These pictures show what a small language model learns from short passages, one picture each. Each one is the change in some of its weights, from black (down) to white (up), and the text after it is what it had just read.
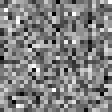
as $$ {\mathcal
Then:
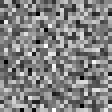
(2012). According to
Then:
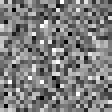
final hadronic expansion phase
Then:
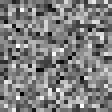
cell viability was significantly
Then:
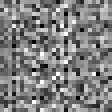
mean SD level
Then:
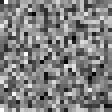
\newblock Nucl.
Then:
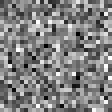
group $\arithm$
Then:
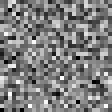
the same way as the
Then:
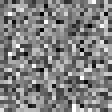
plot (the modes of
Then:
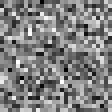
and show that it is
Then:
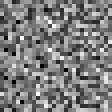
values of articles are
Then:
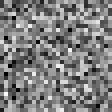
of the *I am
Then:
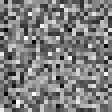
whole data set,
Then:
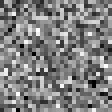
of convergence to equilibrium for
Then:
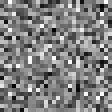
ensures that the number
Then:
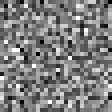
on their geometrical and
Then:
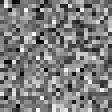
gender diversity and
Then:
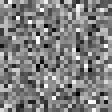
arbitrary small } t\}$
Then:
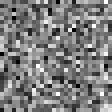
do not admit
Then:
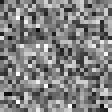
\item for every
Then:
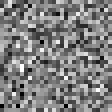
as a result of their
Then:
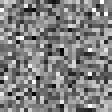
section, we complete the
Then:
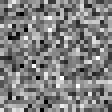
which we varied the
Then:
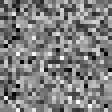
of strong interaction potential was
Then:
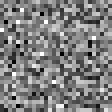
mechanism. Moreover, the
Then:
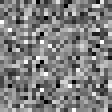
Muslims around
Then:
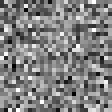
in dimension at most
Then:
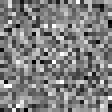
learn to trust
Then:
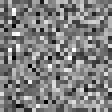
or negative-norm
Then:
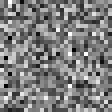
check the conclusions of this
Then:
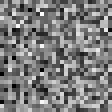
Effects of the
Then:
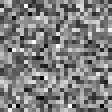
for strips
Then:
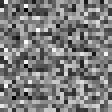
in. However, to
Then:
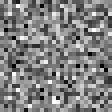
orbit. The mean motion
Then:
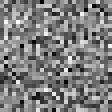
\bt Let
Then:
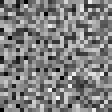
is the open h
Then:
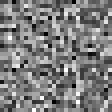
College of Technical
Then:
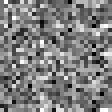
as OFDMA
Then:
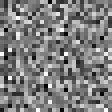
respect to curve A,
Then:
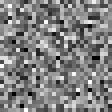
interpretation, writing;
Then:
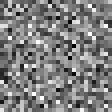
On the other hand,
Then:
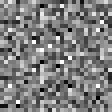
drugs and other
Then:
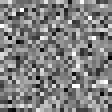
we choose the smallest element
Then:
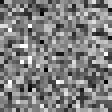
In order to address the
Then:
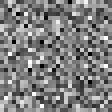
the angular momentum of the
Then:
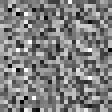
the literature review section where
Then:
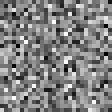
N on grain
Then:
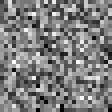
squares of integers if and
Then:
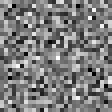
a different example, one
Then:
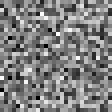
and husband status
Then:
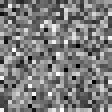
need to require that,
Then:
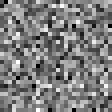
future scientists
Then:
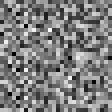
the six selected models.
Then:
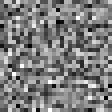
cycle. This points out
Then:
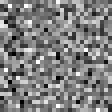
results conducted in this study
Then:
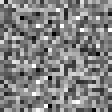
sweeping process
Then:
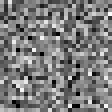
most frequent method used
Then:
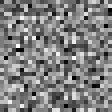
i\leq 4 j
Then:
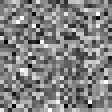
and it neither generates
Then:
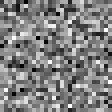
is rather an effective quantity
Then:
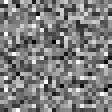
(green squares on the
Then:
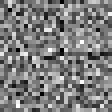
the internal rules that govern
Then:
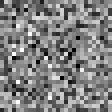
of high-class service
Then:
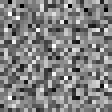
a 1 km spatial
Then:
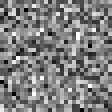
one of the points.
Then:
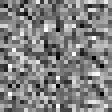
We have the possibility that
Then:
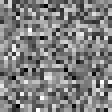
sufficiently concentrated and have
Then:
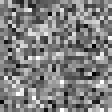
show how to avoid the
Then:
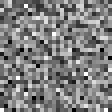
for monitoring,
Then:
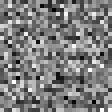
uniqueness, and on
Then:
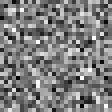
Spots (to identify
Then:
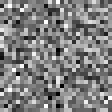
optimization, computational performance,
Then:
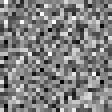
LK, and
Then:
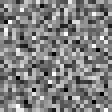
reaction. A hard
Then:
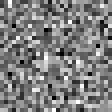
by independent variables included in
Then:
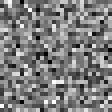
to allow comments on
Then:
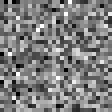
percentage of used car
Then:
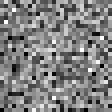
(Moscow Engineering
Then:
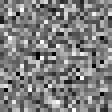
radiation (Some figures may
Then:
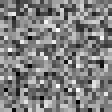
can be used in the
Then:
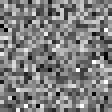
digraph \(\vec
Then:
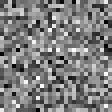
sequentially or
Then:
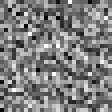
the change of spins
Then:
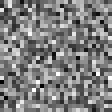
to maintain or even enhance
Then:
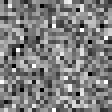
violations increasing. The
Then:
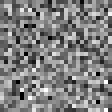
counting on a
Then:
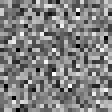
a trans effect on the
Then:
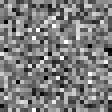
increases power consumption.
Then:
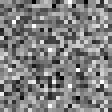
with a dilution
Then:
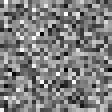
VaR, This
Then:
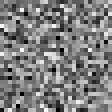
Our key lemma is the
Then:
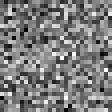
benchmark family in this
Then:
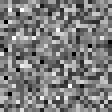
distances from the plate,
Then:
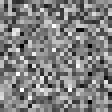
differ at a set of
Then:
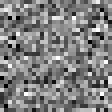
minds, has been
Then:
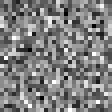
are discussed in Appendix
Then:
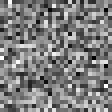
optimized by using
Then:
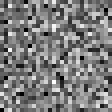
decisions about proactive service
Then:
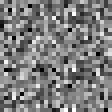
mph Category
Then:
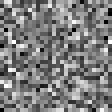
fixed to the hook
